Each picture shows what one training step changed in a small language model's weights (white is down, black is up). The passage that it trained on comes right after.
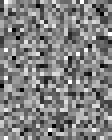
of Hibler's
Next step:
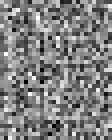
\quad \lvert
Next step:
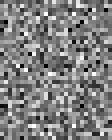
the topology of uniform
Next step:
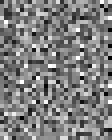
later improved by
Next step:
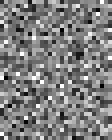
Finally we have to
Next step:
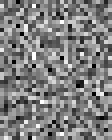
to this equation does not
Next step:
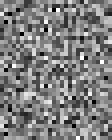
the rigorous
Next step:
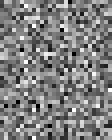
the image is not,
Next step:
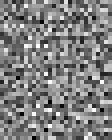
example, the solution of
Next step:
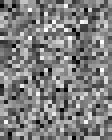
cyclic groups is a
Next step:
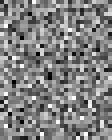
Since it is possible to
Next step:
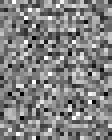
calculus (see
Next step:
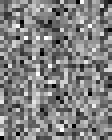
using the advice
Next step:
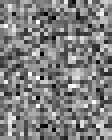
u,v \in
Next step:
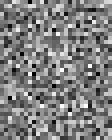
integrable. A
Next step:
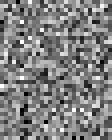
is bounded below uniformly
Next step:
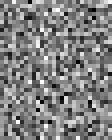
error. A possibility is
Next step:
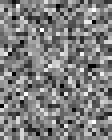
1.1 follows. For
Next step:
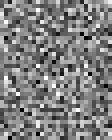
On a vu
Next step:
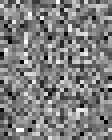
the interventional
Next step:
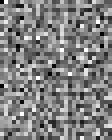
$G$ be a
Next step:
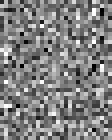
ranges over the
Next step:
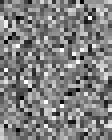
a bounded Borel function
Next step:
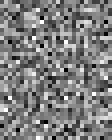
in Corollary 1.3
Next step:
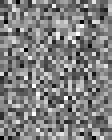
definition of the torsion
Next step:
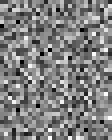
as the Wulff
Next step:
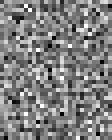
so $G$ is
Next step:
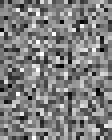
signed distance
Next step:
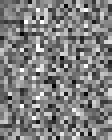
follows immediately
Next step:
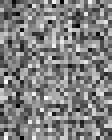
small enough, depending
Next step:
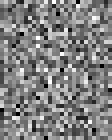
from the combination of
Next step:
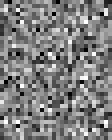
random walk (the
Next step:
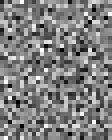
a finite dimensional algebra of
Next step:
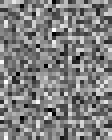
implement due to
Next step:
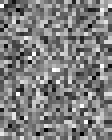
not distinguish between
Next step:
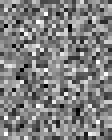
the previous case, if
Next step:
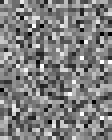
the almost simple
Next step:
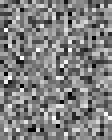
form joint distributions of
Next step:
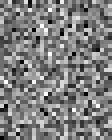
it was shown that the
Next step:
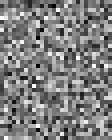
will associate
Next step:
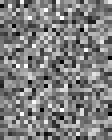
the reactant and
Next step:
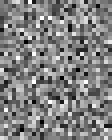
the finite dimensional Lie
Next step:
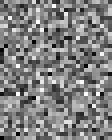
part of the dynamics
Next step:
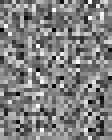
value. For $v\,
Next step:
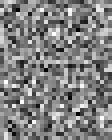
greedy approach,
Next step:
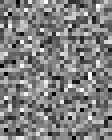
is connected, then
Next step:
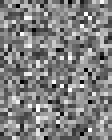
sectional curvature in
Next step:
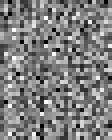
\Rightarrow p
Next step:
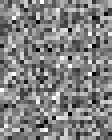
\end{figure} The
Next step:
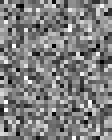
be interesting to
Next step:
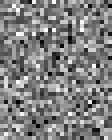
a neighbourhood
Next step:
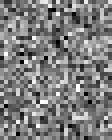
the starting vertex
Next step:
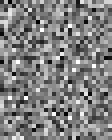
norm). The unitary
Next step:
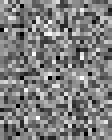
characterize the maximal
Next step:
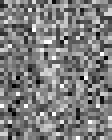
case where $k_1
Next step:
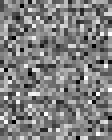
when $Z=X$,
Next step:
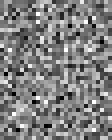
and practical to
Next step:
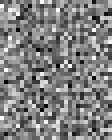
\end{eqnarray} Then
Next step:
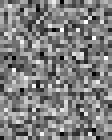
can combine these into
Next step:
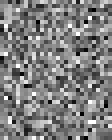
number $\epsilon$. The
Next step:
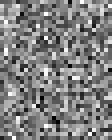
\begin{eqnarray*} &
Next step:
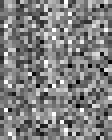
j_i \circ
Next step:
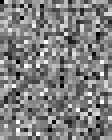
$y$ be fixed with
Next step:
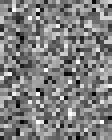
know. What follows is
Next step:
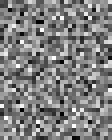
is really a pair of
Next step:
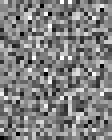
analogue of the
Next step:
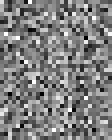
the same sign.
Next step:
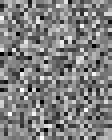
by a class of such
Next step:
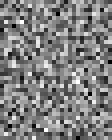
The coset enumeration
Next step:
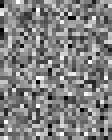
$\mathcal X$ is a
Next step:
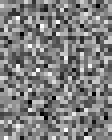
expect to gain
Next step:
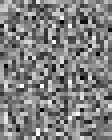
able to derive a
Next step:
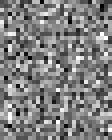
\endeq where
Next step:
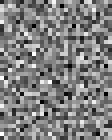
the properties of being
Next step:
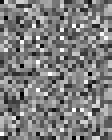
not be a maximal
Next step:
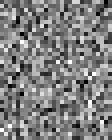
essentially extend
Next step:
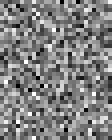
We want to show that
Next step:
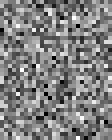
of statistical
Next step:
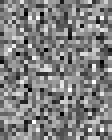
\in M $ \\ where
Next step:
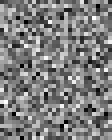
provides some bounds
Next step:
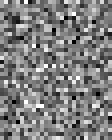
infinite, provided
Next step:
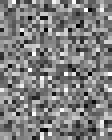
the squares of
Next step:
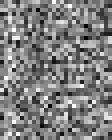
(C' \setminus
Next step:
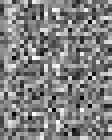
\ \textbf{Remark
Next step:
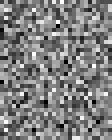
corresponds to the one
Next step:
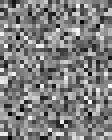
Define a numbering
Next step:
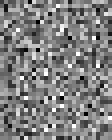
In order to better
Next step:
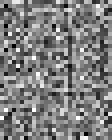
tap setpoints
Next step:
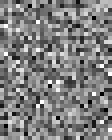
we can write: $$
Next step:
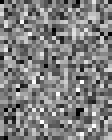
at most two written
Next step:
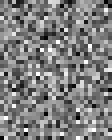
non-singular at the
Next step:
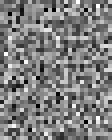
\quad For any positive integer
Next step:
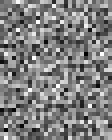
where the vector bundle
